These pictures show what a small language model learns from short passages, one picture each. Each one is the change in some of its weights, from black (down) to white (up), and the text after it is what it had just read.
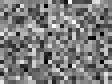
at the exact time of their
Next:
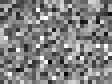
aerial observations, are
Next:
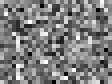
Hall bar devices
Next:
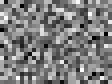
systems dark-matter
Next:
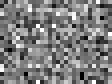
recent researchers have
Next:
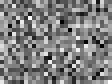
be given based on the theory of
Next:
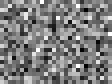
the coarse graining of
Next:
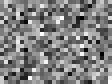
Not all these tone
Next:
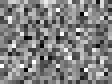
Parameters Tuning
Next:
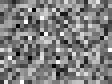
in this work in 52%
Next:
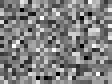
will also need to be combined
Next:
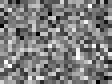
assures us that,
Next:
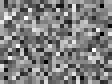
more research is required.
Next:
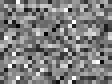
Monte Carlo
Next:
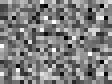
was conducted with 765
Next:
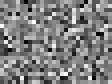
evacuation center.
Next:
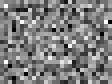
deposited onto
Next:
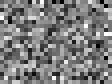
instructions and the test
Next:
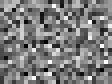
the size of the system.
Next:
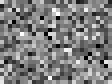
have \begin{equation}
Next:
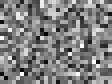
particular light ray's path
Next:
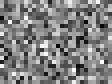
level of variability within a class
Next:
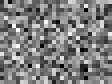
modulus fiber
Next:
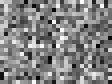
and State accountability,
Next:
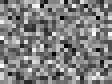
as synthesized
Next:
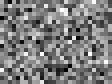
this being the orbit of
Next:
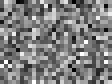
from the European
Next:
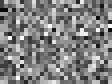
guided properly on
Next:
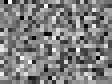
over 100 years can be
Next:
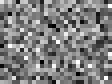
the global error
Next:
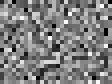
and the substitution
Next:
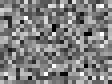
high density}\ --- Let
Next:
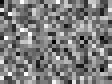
of that of quarks.
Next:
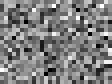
the boundary condition, the
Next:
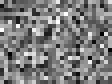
of the time-evolution of
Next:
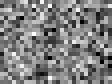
the MENARA
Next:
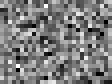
constants; $m \in
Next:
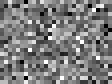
image $f$:
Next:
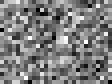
Petersburg or
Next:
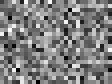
the average total spectrum are
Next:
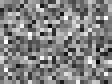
general trend, particularly
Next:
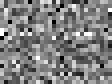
slightly shorter than
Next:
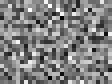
perturbation method.
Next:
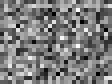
the IQCODE
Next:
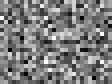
orientation is more
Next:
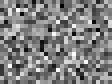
the product yield. The
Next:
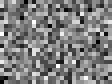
k-space locations that is
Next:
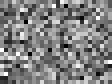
We assume also the initial conditions
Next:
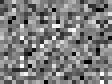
Below: downward
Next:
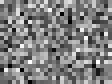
is called in the
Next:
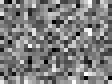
architecture of the
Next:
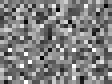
Is the presence of a
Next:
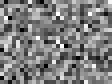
member stepwise
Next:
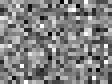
Mistry, S.
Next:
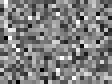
indicate the influence of
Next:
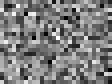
applicable. \par The paper
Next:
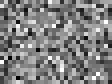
funded in part by the
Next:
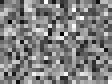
critical state. To
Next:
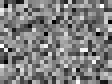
prevent overfitting
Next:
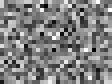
resolved by using the
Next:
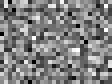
to generate tailored
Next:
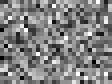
development, machine learning
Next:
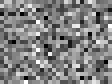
Draft E :
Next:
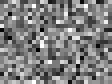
the GaAs buffer
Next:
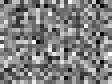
in leptogenesis
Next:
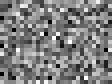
analyses of many very low
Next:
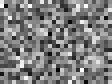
freshly cut
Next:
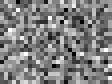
= 2$; space group
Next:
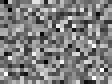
reductions were to take
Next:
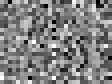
placing in a 5G
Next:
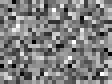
rate for the pool of
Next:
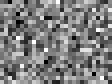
In a similar fashion
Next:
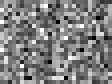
2- Module 1
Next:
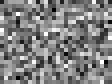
of food security and
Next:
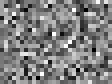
process. A specialised
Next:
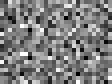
further work in this direction is
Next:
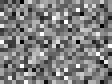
By this definition
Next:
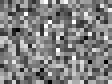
kidney disease
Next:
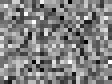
theory containing a massive
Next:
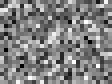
field, $\omega$, is
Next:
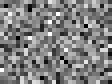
describe several surgical
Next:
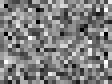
others (e.g.
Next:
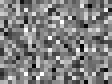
evaluate cross-national
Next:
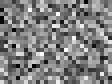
depends on the availability of
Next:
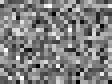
the integrated spectrum of
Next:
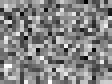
same experience. To experience
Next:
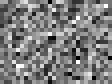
district vary from the
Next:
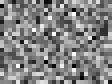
scientific and technological
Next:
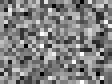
ATD: Axial
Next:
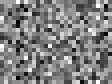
for the dialogue and
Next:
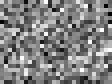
chips with various levels
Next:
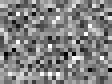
causative factors, the
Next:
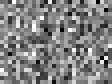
of narrow-line region
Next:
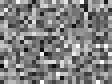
all the icons,
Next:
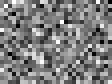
of the current traditional
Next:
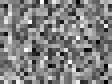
Schiff bases
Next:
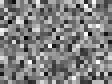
(PVs) function through
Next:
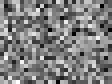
This implies that only the
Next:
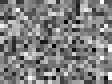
is critical, but when
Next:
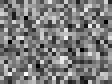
however it wants.
